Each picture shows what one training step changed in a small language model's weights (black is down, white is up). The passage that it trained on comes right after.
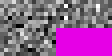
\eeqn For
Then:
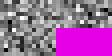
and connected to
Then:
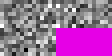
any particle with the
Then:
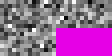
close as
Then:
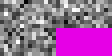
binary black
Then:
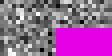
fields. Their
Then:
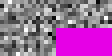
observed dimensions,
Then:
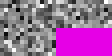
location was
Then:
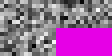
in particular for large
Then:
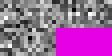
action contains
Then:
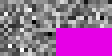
the complex plane and
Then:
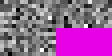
$\delta t$,
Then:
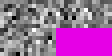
all over the
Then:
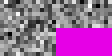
a height of
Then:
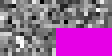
previous dataset.
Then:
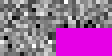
we show the
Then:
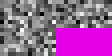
\eea In
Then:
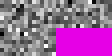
similar higher order
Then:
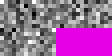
subject to the
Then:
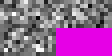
C. and
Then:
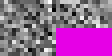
cost and
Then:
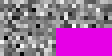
we consider the
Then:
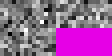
the distortion
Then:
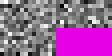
One can
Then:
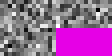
both backward
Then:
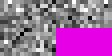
bare couping
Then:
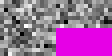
give rise
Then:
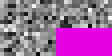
leaking back
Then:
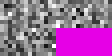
due to the
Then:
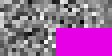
the particle's
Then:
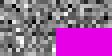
following analysis.
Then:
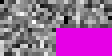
the kinetic
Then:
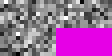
is expressed
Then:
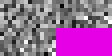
these are typically
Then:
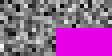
tactic for
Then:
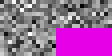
given region and is
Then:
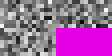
leads to the
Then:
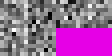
analysis of experimental
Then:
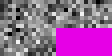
edge of the
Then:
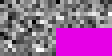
FM region.
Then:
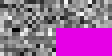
energy clusters from
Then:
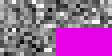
sweep to
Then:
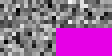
generated map
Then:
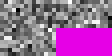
bodies in
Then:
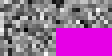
the optical
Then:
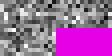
width. The
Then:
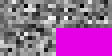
known as an
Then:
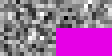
to be taken
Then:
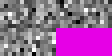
for a wide
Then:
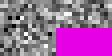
as $\omega
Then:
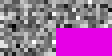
here, with and
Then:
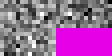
to the red
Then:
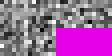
found). Our
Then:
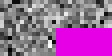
below the initial
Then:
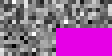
set of all
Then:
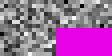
in scalar
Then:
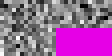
transition to the
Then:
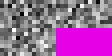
large negative
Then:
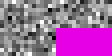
a result, the
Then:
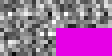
if it is
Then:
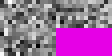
two terms are
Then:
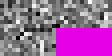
mass ejection
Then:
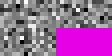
propagates along
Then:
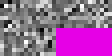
find several
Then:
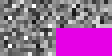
provide an
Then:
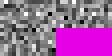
would lead to a
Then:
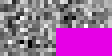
and the fact that
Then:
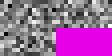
in Severity
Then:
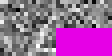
black hole is
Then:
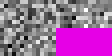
in the second
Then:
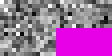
shall also consider
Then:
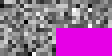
particle spectrum.
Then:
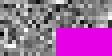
technique has
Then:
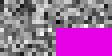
hence when
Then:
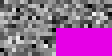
$\theta$ on
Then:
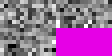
in all the
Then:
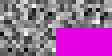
by introducing
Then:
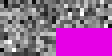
on filled
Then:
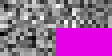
within finite time.
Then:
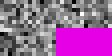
estimate of
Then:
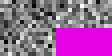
significant bias
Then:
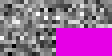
accumulation of
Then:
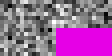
array, with
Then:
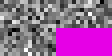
existence of
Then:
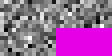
the analytical and
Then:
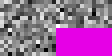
the difference between
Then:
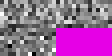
than $I$,
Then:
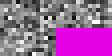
by Holman
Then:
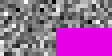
the quantities
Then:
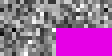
a subject
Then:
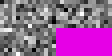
number $\mathcal
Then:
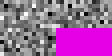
have experimentally
